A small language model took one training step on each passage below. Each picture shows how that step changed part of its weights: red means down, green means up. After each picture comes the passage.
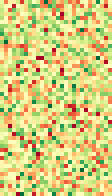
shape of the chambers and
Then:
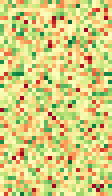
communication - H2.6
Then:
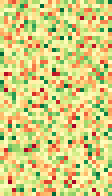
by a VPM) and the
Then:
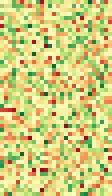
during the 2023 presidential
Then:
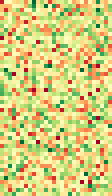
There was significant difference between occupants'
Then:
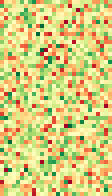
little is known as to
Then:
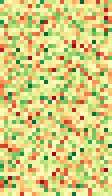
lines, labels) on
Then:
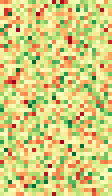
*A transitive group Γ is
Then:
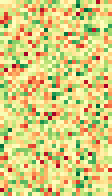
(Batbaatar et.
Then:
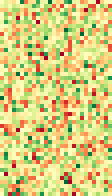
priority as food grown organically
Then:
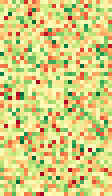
conditioned spaces. O.
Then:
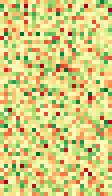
held in "tilted"
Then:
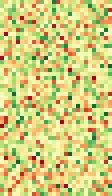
and neural signals are extracted
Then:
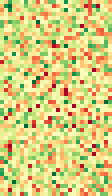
in field conditions to better understand how the system
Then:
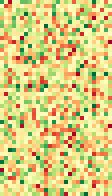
to the color of their school
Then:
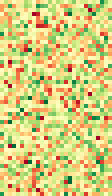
which is usually not available for future
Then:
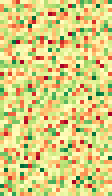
Ahmed M, Sri
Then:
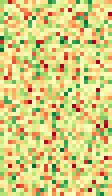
Chess,’ and the
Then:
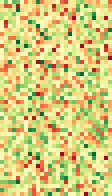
of MB, raise the matter
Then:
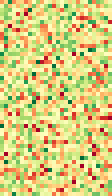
sealer to modulate a
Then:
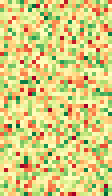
Qian and W. Liu,
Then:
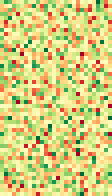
of milt. But, all
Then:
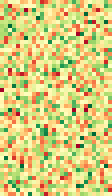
STORMS — add or
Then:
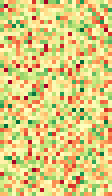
12 hours, then the reaction
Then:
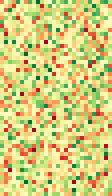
a gap that is seen to exist
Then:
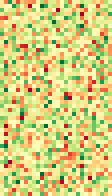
the mission is divided in
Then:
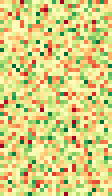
Efficiency of the plant extracts
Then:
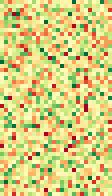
implemented according to the CSI
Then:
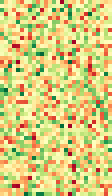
Batista et al.,
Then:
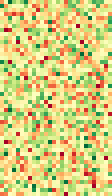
ratio of the pileus
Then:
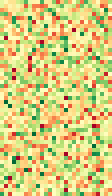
before in the literature, and it is
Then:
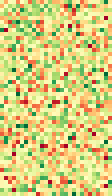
monitoring and fault detection
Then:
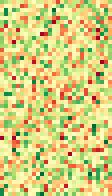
increase the level of their social protection.
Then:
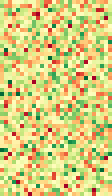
visualizations of the outputs
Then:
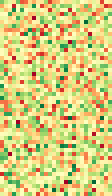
entirely of the softer
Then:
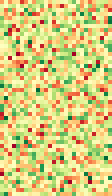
be adequately prepared to
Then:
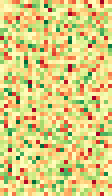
economically, it is likely to
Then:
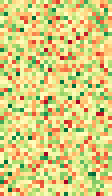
change their relative position with respect
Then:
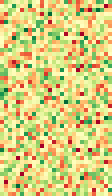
Block memory access
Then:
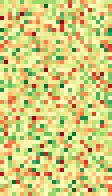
a completely new tabula
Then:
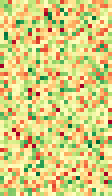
many years of incubating lizard
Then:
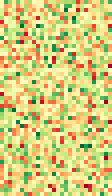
Norwegian Scientific
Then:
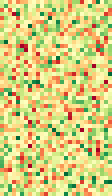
expiration date, it
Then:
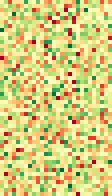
Off/On Note
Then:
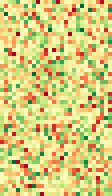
The objects receive this energy and
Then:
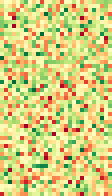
essential for reliable results.
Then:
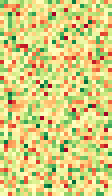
the technologies that CERN develops
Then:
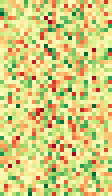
and *Xyletinus
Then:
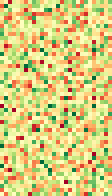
by the Data Pitch
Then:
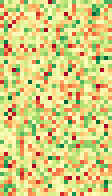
literature; - study and generalisation
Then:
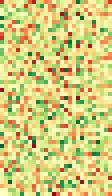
of performance-increasing factors and
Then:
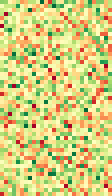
purpose of this review paper is to
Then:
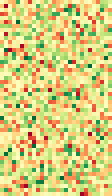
performed for *n*-type
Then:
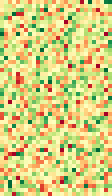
Descriptive study was
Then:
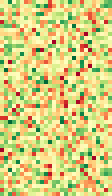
available on their websites
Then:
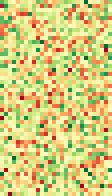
in t3 Happy
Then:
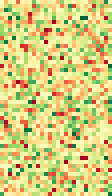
competing financial interests or personal
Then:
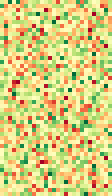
now consider the results of such
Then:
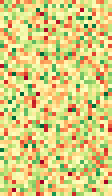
direct use and sale of farm products
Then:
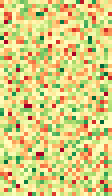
reflect artistic and cultural
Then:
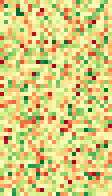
can be seen from the t statistic
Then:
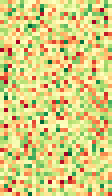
adoption of TAs by institutions
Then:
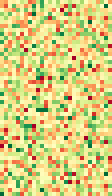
are available from the corresponding
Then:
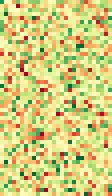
over time. The loss of material from
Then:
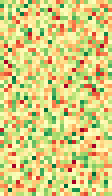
to technology and scientific
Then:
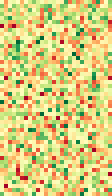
of cobalt (III)
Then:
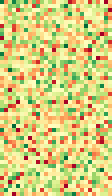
other technical and behavioral factors that
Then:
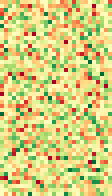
and efficiency in job performances.
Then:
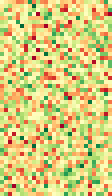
that the energy of activation is small for
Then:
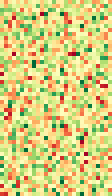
to annex Crimea
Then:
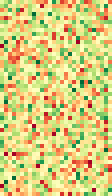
grades M_{lab1}
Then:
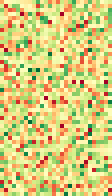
fundamental attitudes of
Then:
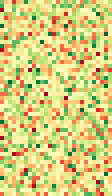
other forms of promotion. The
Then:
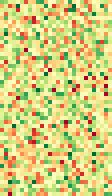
5 grave yards were considered as
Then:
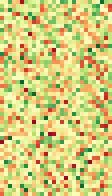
construct questions that can enhance
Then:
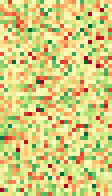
American College
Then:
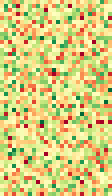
in Table 2 in Appendix
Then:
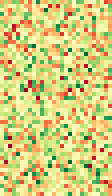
understanding of the cultural context of the
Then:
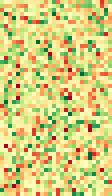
current with high density and low
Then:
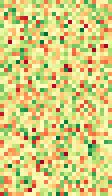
the single index is obtained from the
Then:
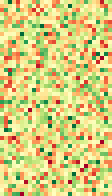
Justice in Palestine
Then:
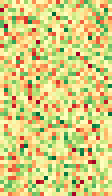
power, feeds electricity into
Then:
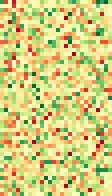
understand the impact this crisis has on
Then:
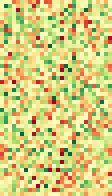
in intertidal zones along
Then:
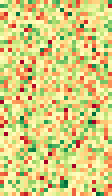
data are provided by Fiji
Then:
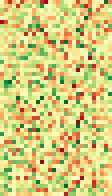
of glucose transport, have
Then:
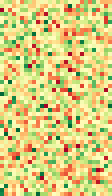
longer hospitalization period.
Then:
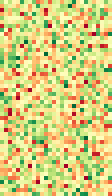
to its complexity and no clear
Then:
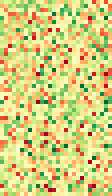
on the phosphorus availability
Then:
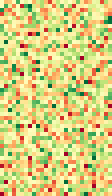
density for the time evolution of
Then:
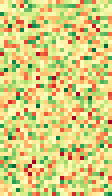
12% patients, Jaundice in
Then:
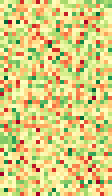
particularly among marginalized groups like
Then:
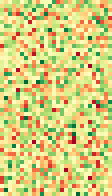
feeds. However, the challenges of
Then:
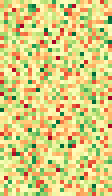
slow evaporation of the
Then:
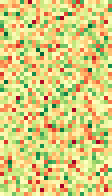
of the Problem From the
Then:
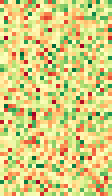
found in coinvasions
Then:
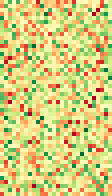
assets. The research also supported
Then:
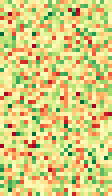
was set; and all analyses were
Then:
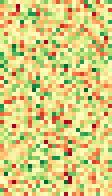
with a parameter, power rules and
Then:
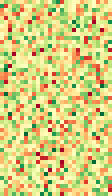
institutions should prioritize
